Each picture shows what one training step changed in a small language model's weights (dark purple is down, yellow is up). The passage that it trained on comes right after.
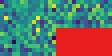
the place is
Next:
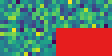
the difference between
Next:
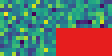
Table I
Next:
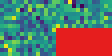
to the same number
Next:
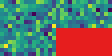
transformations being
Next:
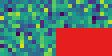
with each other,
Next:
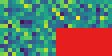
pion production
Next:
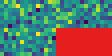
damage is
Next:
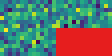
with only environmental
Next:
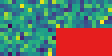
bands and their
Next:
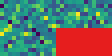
we develop a
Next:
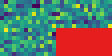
and creep
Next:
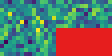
a certain
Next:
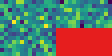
we have \be
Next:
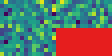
PM of
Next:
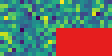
uses multiple
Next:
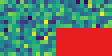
predicted for
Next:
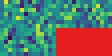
the core
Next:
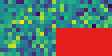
the interparticle
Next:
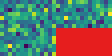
with the new
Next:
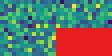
models are the three
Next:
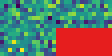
reported in this
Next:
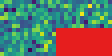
method (Table
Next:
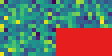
it may be considered
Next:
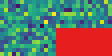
sample consisted of
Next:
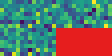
The data is
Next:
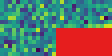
the speed
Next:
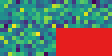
This paper to
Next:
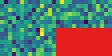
address these
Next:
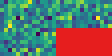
important. If
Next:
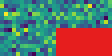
study with the
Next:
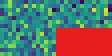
the visitors
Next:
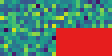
had significantly
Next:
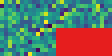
clearly shows
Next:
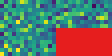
so we can
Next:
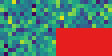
maintaining an
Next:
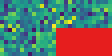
of the particle
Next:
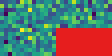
that is, it
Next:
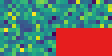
accuracy in proper
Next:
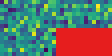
about. They
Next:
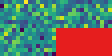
were new to the
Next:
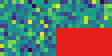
driven by
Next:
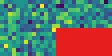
in order to
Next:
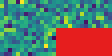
as here,
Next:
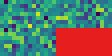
more sensitive
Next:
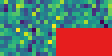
waste containment
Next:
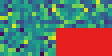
on samples from
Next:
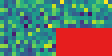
environment or parameters of
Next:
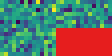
consent from all
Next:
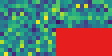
form. The
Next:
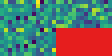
a vital
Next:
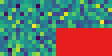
correspond precisely
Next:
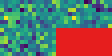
to form a
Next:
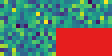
or increase by
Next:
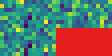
action for the
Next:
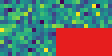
that we allow for
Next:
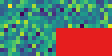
different baryonic
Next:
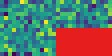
interaction, when
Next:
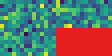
are some additional
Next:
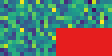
population is from
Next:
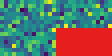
of septic
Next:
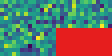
essential for
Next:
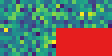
the study. The
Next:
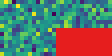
an LPG
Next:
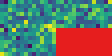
a powerful
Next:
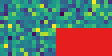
of wide
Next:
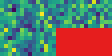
time by frequency
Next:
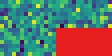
This increase of
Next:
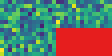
a background
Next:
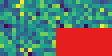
force and linear
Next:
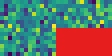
of human
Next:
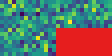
local chemical
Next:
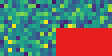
As shown in
